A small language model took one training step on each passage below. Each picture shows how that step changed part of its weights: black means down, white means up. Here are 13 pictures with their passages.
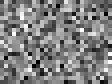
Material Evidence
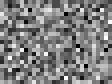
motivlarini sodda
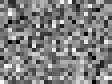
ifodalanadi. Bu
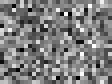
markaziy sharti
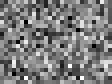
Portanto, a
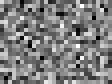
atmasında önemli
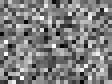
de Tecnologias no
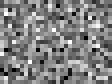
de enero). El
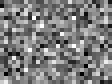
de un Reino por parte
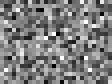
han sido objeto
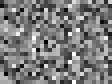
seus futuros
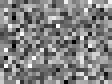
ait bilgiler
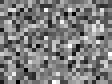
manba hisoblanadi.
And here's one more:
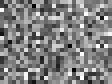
cuando el cuerpo
